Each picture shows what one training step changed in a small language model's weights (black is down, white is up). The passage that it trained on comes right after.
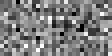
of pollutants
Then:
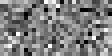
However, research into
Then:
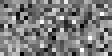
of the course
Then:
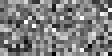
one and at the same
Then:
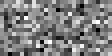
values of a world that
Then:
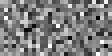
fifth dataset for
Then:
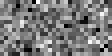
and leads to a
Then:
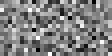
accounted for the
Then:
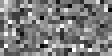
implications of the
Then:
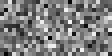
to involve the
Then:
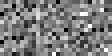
source was created
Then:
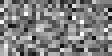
is greater than
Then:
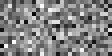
is the country's
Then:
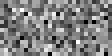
by adding organic
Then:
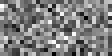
this research we are
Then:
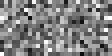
demanding conditions.
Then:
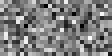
of the energy supply
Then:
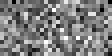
exhibition in
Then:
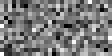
more effectively with
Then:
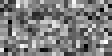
and wrote the
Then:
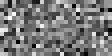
redox state by
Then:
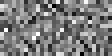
the conditions of the
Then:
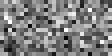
7 were likewise
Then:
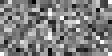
ebb and flow
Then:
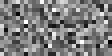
in Table 8. Figure
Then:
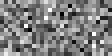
classification modelling
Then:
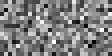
to better represent the
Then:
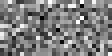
each farm, one
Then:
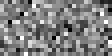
role in plant
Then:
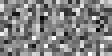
shown by the example
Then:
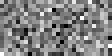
that demographic
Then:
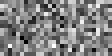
the potential for the future
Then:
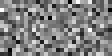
test beam lines
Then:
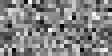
Dictionary of
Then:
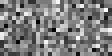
discussed by
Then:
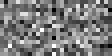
same performance as achieved
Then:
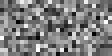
involved in speaking
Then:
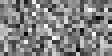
conduct interviews
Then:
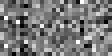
respiratory tract
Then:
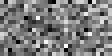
experimental treatments and
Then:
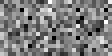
additional presence of
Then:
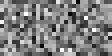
is examined within
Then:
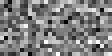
drop on a
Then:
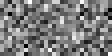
Extraction" are
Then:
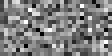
poverty. This
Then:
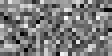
allow for verbal
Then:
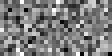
Type 2 has
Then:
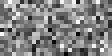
change the thickness
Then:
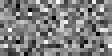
of attacks.
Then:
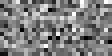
These crystals
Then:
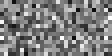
is involved in activities
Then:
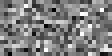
reduction was found when
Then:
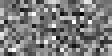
definition of
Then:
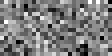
on academic performance
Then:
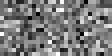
any complication and
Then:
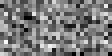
are directly or
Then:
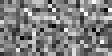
Ministry of
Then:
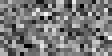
a future or new design
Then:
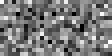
of indicators to
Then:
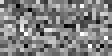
are similar. Is
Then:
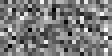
Association of
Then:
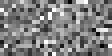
disorders. The
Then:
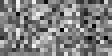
Alkalization The
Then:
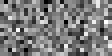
but require motivation
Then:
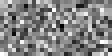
interview and focused
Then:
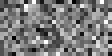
an economic crime
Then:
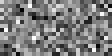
the top of the
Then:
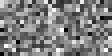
know? practical
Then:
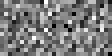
parameters and its
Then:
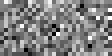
section, the
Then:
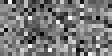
SILK is
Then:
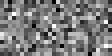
the science-based
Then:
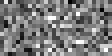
problems involve complex
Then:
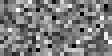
for rapidly
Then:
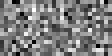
compared to western
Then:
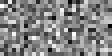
you may be included
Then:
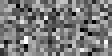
by DSOs
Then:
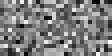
of five.
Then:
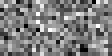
and general intoxication
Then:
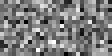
key mathematical
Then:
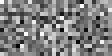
Council of
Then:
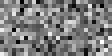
lining by
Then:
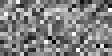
many people faced the
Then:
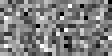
15th Party
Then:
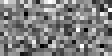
one. Education
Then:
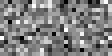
7. Plant
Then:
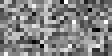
Bay, there are
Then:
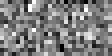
be set high due to
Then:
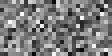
both pollution-
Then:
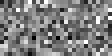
getting good
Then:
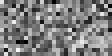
the effect of use of
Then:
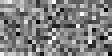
was more in all the
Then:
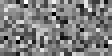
used to round up
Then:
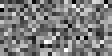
wire were wound
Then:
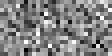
strategy, the study
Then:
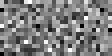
relies on the use
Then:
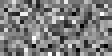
of the bare
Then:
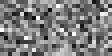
all modules of
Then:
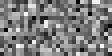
Short list
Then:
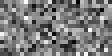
the linkages between
